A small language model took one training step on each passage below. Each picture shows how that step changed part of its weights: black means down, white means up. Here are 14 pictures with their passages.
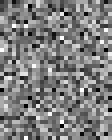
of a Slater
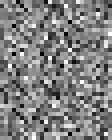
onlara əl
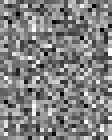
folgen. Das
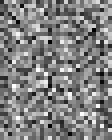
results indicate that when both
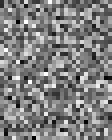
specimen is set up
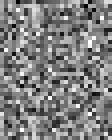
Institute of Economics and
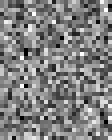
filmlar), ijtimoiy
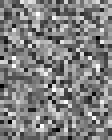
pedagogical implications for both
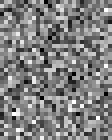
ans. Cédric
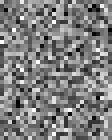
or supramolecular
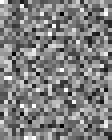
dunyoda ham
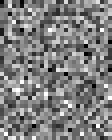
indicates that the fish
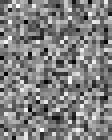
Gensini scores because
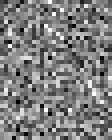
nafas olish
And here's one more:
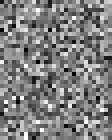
for VS always correlated
